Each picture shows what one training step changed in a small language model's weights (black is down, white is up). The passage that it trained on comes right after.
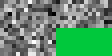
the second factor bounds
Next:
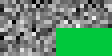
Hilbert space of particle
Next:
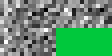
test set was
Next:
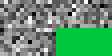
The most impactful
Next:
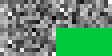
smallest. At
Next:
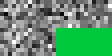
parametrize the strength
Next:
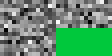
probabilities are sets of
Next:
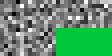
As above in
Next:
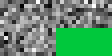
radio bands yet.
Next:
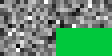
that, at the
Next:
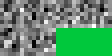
Information Center \and
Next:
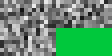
to the network,
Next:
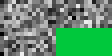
the adiabatic approximation,
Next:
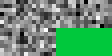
range are employed to
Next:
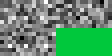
are invariant under gauge
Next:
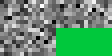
be injected into
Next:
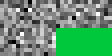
replaced by the
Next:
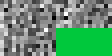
extract a clear picture
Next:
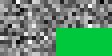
sets under comparison.
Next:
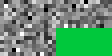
formalism has been supported
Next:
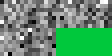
a first of its
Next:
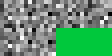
PCG is
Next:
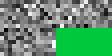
ranges and the same
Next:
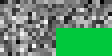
The degree distribution of
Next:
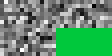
for classical spin configurations
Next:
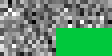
experiment uses the same
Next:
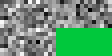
fires being
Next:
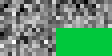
random pure state.
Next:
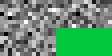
drop at $
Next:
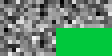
Bradley et
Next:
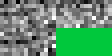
polar region and hence
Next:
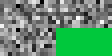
for track–based
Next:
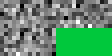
processing. Dust
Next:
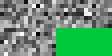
effects suppressed in classical
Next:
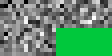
mass distribution. The
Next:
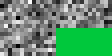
the intermediate interaction regime
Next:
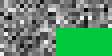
low energies gives crucial
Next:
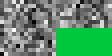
top of the computational
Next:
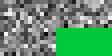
ours is as
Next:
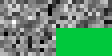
the best fit parameters
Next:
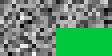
the two scenarios of
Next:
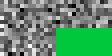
function that satisfies the
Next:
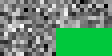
best option.\\
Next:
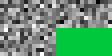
ways to improve this
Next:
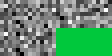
rather than behaving
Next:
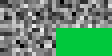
channels represent the sum
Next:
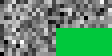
the density of
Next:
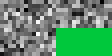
associated with AI research
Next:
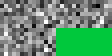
Chile and
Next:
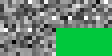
however, is not
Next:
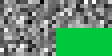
for pure water this
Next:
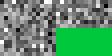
a small amount of
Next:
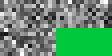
a singlet ground
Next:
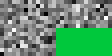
phenomena in the
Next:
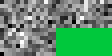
that the magnitude of
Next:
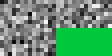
The study to observe
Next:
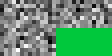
gauge symmetry of the
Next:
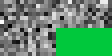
a tree, with
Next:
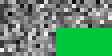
and volume, we
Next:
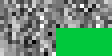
possible to construct the
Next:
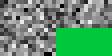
these properties are.
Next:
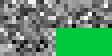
i)$ is expected
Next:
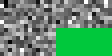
ratio $\delta
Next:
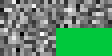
of its large
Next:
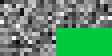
at nearly the speed
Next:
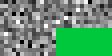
% FM
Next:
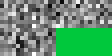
iterative map reduce
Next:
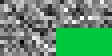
cancel out the
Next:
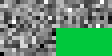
clear that the slope
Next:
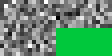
is to investigate
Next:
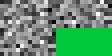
include also the
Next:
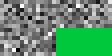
bound & Type
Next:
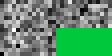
the case of
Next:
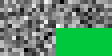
to the corresponding author
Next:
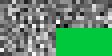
precisely, with the
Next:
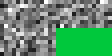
one unit of the
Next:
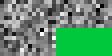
the temperature curves in
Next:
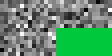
because only part of
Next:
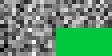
in Ref.
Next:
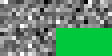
from linearity in
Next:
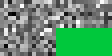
by a global axial
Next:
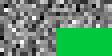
correlation angle of the
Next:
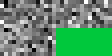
ratio $\Delta
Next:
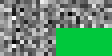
presented in Figure
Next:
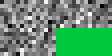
that the curvature radius
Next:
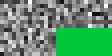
In contrast, the
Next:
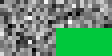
that come directly to
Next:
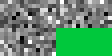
was argued
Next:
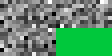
one important question about
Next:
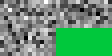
as detector settings,
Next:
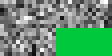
a great deal
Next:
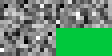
recent studies of 11
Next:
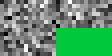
be the mass of
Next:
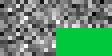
and energy shares
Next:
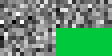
of Geophysical
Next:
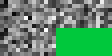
we will be
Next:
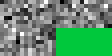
my be
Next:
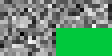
de los
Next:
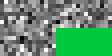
for stationarity in
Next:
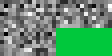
entropy) anomaly.
